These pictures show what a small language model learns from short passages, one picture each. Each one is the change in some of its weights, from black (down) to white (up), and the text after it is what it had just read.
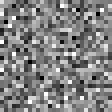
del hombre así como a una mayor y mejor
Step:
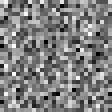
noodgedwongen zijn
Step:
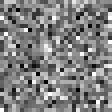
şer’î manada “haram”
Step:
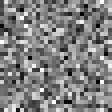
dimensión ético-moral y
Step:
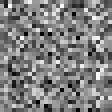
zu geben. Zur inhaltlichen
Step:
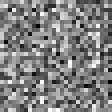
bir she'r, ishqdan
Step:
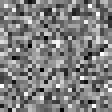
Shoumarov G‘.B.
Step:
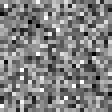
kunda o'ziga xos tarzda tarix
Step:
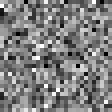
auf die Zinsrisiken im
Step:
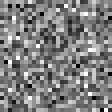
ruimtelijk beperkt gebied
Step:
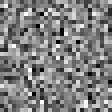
el archipiélago africano
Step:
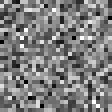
creation. Testing indicates that all
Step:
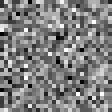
навчання і виховання
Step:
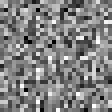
mais ampla da realidade e sente
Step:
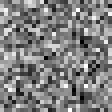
геотоксических Иенсен
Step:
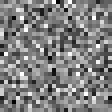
topic in any approach of
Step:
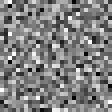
5 проц. пунктов выросла
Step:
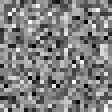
balki o‘qituvchilarning ham innovatsion
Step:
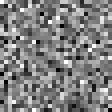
d'ogni vantaggio sociale, di
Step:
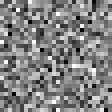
¹²⁸ Sa’düddîn
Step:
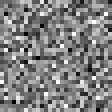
natureza, mas também a saúde e a
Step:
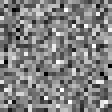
(ICT Development Index) da
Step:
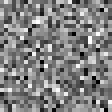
derechos humanos en Colombia: la
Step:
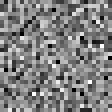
Fomento de un enfoque institucional
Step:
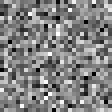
korpusi muallifning boshqa bir ilmiy
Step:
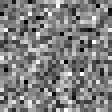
boladan ortiqcha natija
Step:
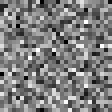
билан оғриган бемор
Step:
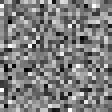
злочинів, яка
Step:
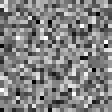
das políticas migratórias no
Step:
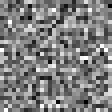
de IAE, ISE e
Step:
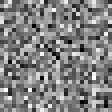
Маънавият асосий
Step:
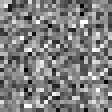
AND MORAL EDUCATION OF
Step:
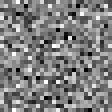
Zafarjon Zokirjon
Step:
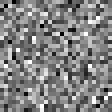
IPV, and acceptance of
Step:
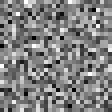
шундан сўнг у ўз логини
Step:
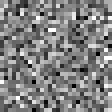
densidade efetiva. Quando
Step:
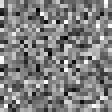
que qualquer leitura sobre educação profissional
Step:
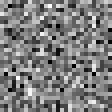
L. K. . Autocuidado
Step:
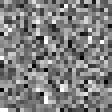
таргет по инфляции на уровне
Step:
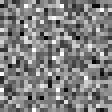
Konsortium ist der Dienst
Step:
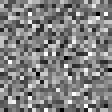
energía contenida en el signo. El
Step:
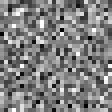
passe e da transferência de energia,
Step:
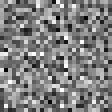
и психологические аспекты,
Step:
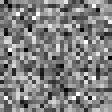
отличается от автоматической
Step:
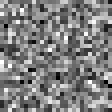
ҳосил бўлади. Тиббий
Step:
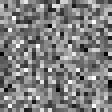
муайян босқичларни ўз
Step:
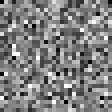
pensadores, por ejemplo, Freud,
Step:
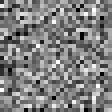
desprofesionalizando. En
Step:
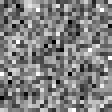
true bugs from 17 families
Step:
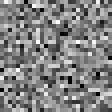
Видим что у них есть
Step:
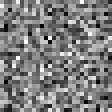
untuk mengakomodasi kesepakatan
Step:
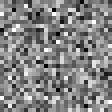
prófugo. Y aunque
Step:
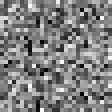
a été construit autour de variables
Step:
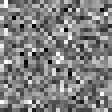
and objectives have been
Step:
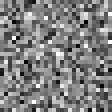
toifadagi maktab, profilaktika
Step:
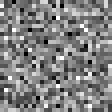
FOLLOW Supra Olibra
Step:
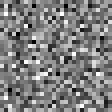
mashg‘ul bo‘l-gan
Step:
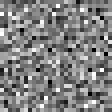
International Chinese Language Education from
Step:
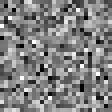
a uniformidade da distribuição dos
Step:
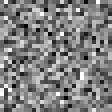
cheklovlari aniq; bu biroz
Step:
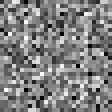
mamlakatlar tajribasida uchraydi. Bu
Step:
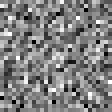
laboratoriyalar muhim raqamli vositadir.
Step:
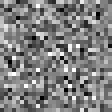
принятым человеком в
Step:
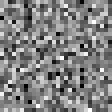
деятельности, что является основой учебного
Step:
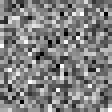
a oeste a Baía de Todos os
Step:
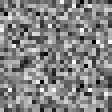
świętego” nie
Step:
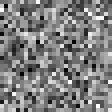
erkinlik va o'ziga baho berish
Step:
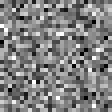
O'sha muammolardan birini axborot
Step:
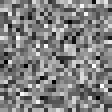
becomes limited by the
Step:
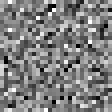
Tajikistan: Climate and
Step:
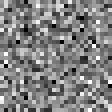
мотивы: шаршы —
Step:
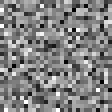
- CXIII Artigo na
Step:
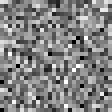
і сценарії впровадження .
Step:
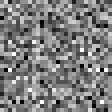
определять адаптивность курса. При
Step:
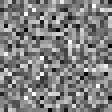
Хисара подтверждают
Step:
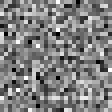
Licenciado. Keoma Mateus
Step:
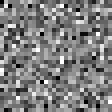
encontrar qué ver para *ver*. No
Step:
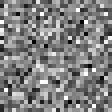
ortodôntica, faz-se
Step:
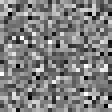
- Shail, M. S.
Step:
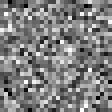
(2017). "Khitan Perempuan
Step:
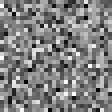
do Distrito de Columbia
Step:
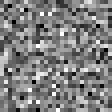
nicht etwa zur Repräsentation
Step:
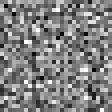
tarkida qoʻllanilgan tarixiy
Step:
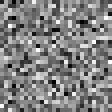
verschillende veranderingen
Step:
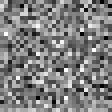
os homens tendem a apresentar
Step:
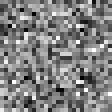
salah satu isu yang perlu
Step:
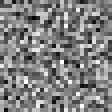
keladi. Bular ikki xil:
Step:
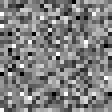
M; MANGUEIRA,
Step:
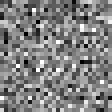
(FERREIRA et al, 2010).
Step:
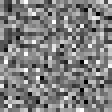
(1992) ressalta a importância do
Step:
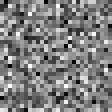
xalq tafakkuridagi eng muhim
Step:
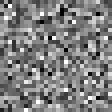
humano desempenhado nos ambientes
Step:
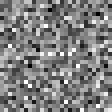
memiliki koefisien regresi berganda
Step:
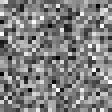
Jaworski (IBL,
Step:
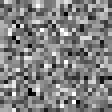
достигнуты в результате
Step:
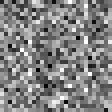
ШАРҚ ХУРМОСИ
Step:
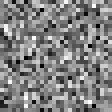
У взрослых было больше
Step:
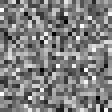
dintre care 35 de sex feminin,
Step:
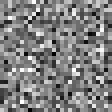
державні злочини» 1958
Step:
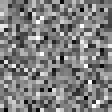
Selevko va N.E.
